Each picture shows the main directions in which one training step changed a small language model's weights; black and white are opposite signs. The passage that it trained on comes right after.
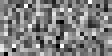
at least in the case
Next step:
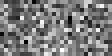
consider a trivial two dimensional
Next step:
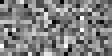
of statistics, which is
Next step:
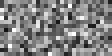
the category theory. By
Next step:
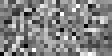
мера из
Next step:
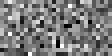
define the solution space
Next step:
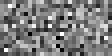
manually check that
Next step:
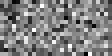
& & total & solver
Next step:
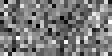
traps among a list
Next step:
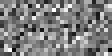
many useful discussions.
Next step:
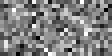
infinity, it implies the
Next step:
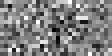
the unique positive square root
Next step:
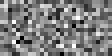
J. Wu,
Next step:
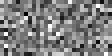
centrally symmetric
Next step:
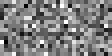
unique fixed point $u
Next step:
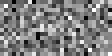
most $d$. The
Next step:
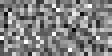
a parabolic region containing the
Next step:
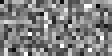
of time, we cannot
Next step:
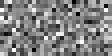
the projection~$A$
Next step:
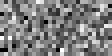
method} The third iterative
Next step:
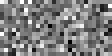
agreement No.
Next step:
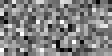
Numerous efficient sufficient
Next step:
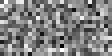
and innovation
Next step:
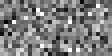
case, the approximations
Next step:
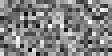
stability can be viewed as
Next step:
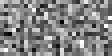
$A$ is a
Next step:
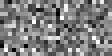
only the case of rotation
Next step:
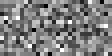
thus have \[ {\bf
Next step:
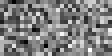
with $n$
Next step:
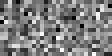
co\^ut de
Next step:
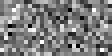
indices have also been
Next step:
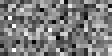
impossible. \medskip
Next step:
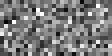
case, the symmetric
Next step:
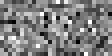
of tensors, the
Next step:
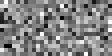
2 t \left(
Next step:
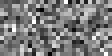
only if $X$
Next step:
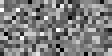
la m\^eme
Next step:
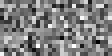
the situation more complicated
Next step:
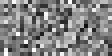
$G$. It has
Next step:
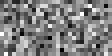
$E$ into
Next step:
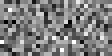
three, two nice
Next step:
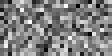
us to use methods analogous
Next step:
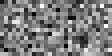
Lemma. \vskip
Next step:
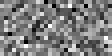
multiple root other than \
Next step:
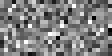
Z$. Our goal is
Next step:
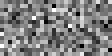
from a similar argument,
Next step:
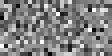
these take the one with
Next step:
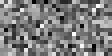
associées à des
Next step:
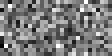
control the supremum
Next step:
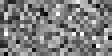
with every vector they contain
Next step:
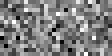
\bar V}$. Now
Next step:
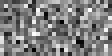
$m$ is the
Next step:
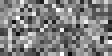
factors. (iii)
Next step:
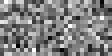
and in general only locally
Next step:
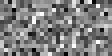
integral solutions, we have
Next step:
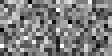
are expressed through the
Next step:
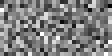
the tagged particle
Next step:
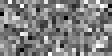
tree} completes the
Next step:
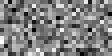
logarithmic derivatives and using
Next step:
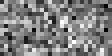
of real integrals. As
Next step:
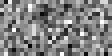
generalized gradient, such that
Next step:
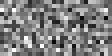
defined as above, then
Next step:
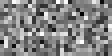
$u$ to
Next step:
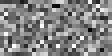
use an equivalent representation
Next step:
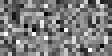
be enumerated by natural
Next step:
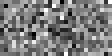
one intersection point at infinity
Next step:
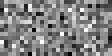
even function with period
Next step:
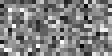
vice versa.
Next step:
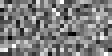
the first one. The
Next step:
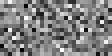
fixed $i$ and
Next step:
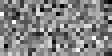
identity map at the level
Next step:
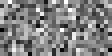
spaces $\bar{\rm
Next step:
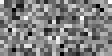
seems to appear rarely
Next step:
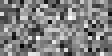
corresponding product topology on
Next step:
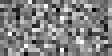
those maps $f$
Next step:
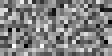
questions 1 and 2.
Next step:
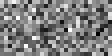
set $X$. To
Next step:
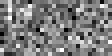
element. We note that
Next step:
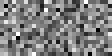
une ligne.
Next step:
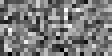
in the groupoid. For
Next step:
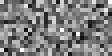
of any dimensions, and
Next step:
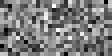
the special point lying
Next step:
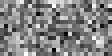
transversal at the point
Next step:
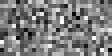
that $T\zeta
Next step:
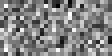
complete intersections, as
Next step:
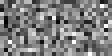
can be acted upon
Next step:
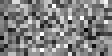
de degr\'es
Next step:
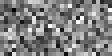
integral that enclosing
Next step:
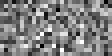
$G$ be a
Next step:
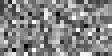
R}^n$. These
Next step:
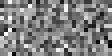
the sequel. We
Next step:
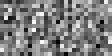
we have the following three
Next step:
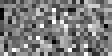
where the important discrete case
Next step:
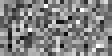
holds. On the
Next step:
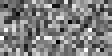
lemma by using elements of
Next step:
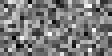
are computed on each element
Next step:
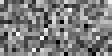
of the projective closures
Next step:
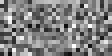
thanks Prof.
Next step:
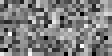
of the algorithmic complexity
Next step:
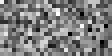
for marking the points
